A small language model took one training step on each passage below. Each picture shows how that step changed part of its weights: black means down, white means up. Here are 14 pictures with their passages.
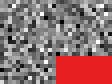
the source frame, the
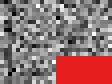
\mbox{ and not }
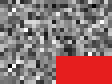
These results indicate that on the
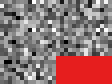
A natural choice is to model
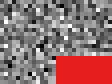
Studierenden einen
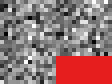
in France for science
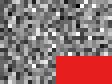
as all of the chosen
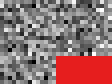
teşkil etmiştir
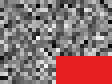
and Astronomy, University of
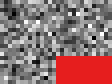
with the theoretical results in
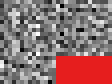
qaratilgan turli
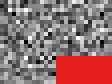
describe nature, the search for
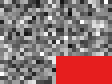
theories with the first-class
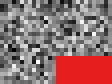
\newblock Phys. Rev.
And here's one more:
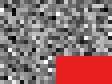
replacement of the two
